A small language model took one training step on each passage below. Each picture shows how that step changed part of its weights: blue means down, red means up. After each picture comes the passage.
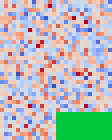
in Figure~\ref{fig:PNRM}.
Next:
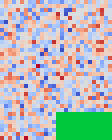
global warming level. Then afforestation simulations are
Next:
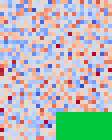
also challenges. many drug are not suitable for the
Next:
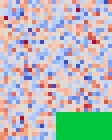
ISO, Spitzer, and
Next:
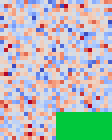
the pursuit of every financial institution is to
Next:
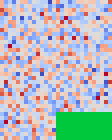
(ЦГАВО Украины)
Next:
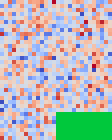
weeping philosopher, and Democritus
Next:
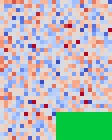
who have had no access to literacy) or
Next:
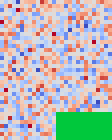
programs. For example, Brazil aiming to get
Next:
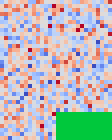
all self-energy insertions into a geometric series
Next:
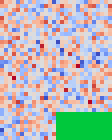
Y}$ can be found by fitting to a more general version
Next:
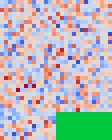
tests. A. Discussion Results show good
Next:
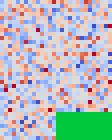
state Thomson sites for a single sphere.
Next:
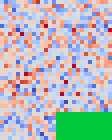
P.~Abbon et al., Read-out
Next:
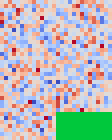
atoms.} \label{ZRay}
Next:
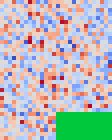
Its Lifting: a Fairy Tale
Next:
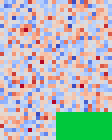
to infection.⁴ An amount of patients were
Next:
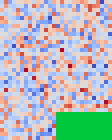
o'quvchilarning o'quv
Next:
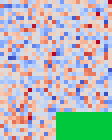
translates raw brain data from an OpenBCI
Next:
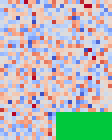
с Младенеца”, са
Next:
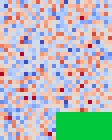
Adib o'z tilini tabiiyligini
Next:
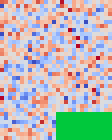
fits to the corresponding Eulerian space quantity
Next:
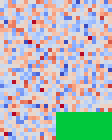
quasars are covered by RACS at
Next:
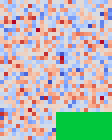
folklorining asosiy qismini tashkil
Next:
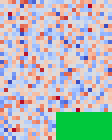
55% smola va balzamdandan,
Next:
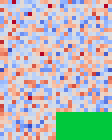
transmitted by the source, the logical distance from the
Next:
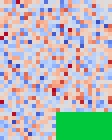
electrode will appear as being equivalent to a plane electrode
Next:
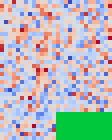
the following advantages. First, chords can be
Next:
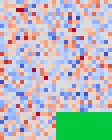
dispersion $\sigma_{V}=1.2$ mag
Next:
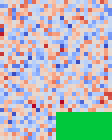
over all relevant magnetic wells (regions with magnetic field
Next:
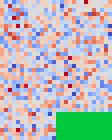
Standard Model (SM) through kinetic mixing
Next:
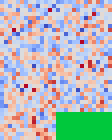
transmission medium. An example is represented by Li-Fi
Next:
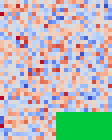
basis stronger than the single-atom basis is appropriate,
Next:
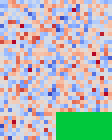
& Ne'matova Feruzaxon
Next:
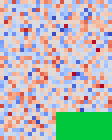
was noted that the rate of water infiltration increased,
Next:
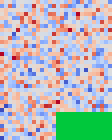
and four cells (four edges) share each internal
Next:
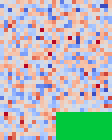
car’s front, headlights, and
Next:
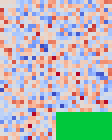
Федеральном законе «О
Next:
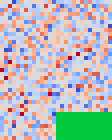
traits for improving the yield potential of Japanese
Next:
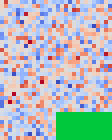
taken over the quantum states of the density matrix. When
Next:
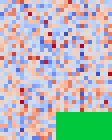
Тулиголова, в том
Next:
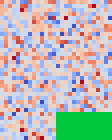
in gait of older people, *J
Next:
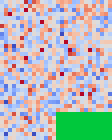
un niveau d'étude le moins
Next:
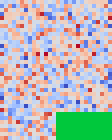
Хоча ФРС є незалежною
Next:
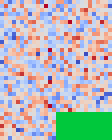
отечественном законодательстве
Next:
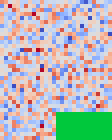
some basic CI/CD pipelines.
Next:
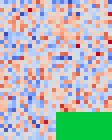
example, if they are system errors or forms where people do
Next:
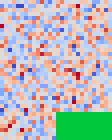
the cavity dielectric function, given by
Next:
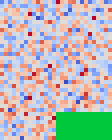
active in some parts of many developing countries, it is still
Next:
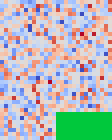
статусу геополітичного
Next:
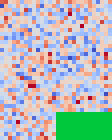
deal with the new regulations. To date,
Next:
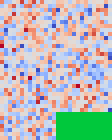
of Ti-Audio is shown in
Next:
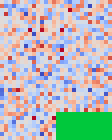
- Is a shared vision co-created that
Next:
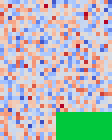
life of the society are analyzed. This process underscores the
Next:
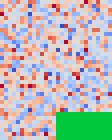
obedecido na restauração do
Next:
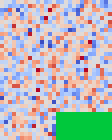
wide range of fairly restrictive structural parameters such as
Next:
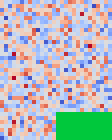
thickness measurement, a DektakXT
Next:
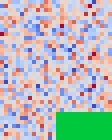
es que fueran docentes de educación
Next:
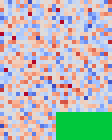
com vistas ao impacto ambiental de
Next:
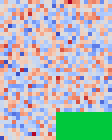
da UE. Serve de ajuda à
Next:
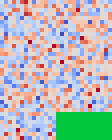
of the study can have state-wide and national implications
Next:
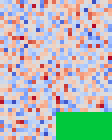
while $h$ on the boundary is the original
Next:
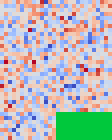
korxonalararo o'quv markazlari
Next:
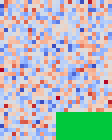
la main sur les compétences qui
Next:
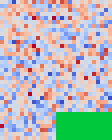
via the Mellor network approach, please refer to
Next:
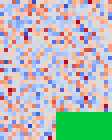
sensing technologies has opened opportunities for the development of
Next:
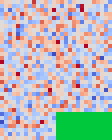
of the five elements of a good research argument? -
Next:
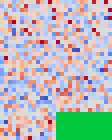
muhitini rivojlantirishga xizmat qiladi.
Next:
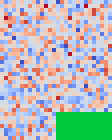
eine werkzeuglose und in der Regel
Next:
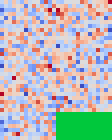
máximo 2138 mm Largura
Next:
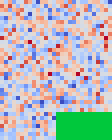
-- Resampling Analysis numSimTwo=
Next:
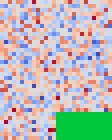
Results In this section, we design adaptive control law
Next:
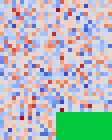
textu ale vyplývá
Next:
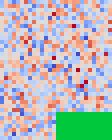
purpose, $Q_L\bar q_L$
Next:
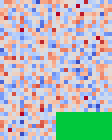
possible field and using other protocols for low-dose
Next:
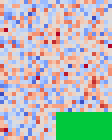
Although this substantial departure enables
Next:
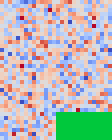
to provide open and/or FAIR data?
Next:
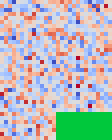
main factors that must be developed and the results that this change
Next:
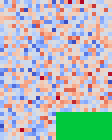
traditions, manners, a common cultural and
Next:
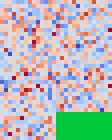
$(_*)$ indicate higher excited states, above the
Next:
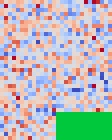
stable LED current regulation, an efficiency exceeding
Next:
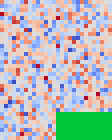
approximately 1 in 4 cases of bulimia nervosa
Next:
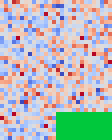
белгиси сифатида
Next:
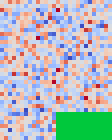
fractures of the distal clavicle: a
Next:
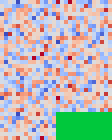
असते तसे
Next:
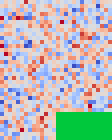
E_1^3$ can have one of three
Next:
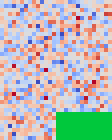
доступе в систему через
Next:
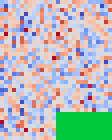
that extremal charged black holes should be able to
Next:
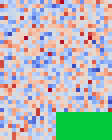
Quantum Mechanics, Eur. Phys.
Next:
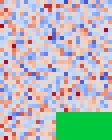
viviparum*, *Persicaria
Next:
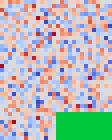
a high degree of protection against possible impacts.
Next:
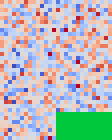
da liberdade religiosa, tecia o
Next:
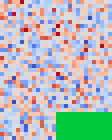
If no such partition is found in $P$, then
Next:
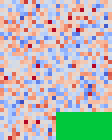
вазни ташкил қилди.
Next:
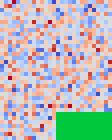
significant. Results: Periodontal dressing was
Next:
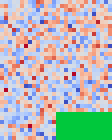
the panel of experts for approval. The final
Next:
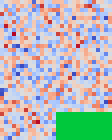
когнитивного моделирования, что и
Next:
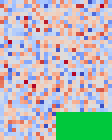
The best fit from the SNLS data is in
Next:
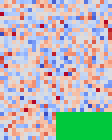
/ (\sigma \times {\mathrm{BR}})
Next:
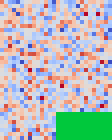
ТЕКСТИ ДОБИ
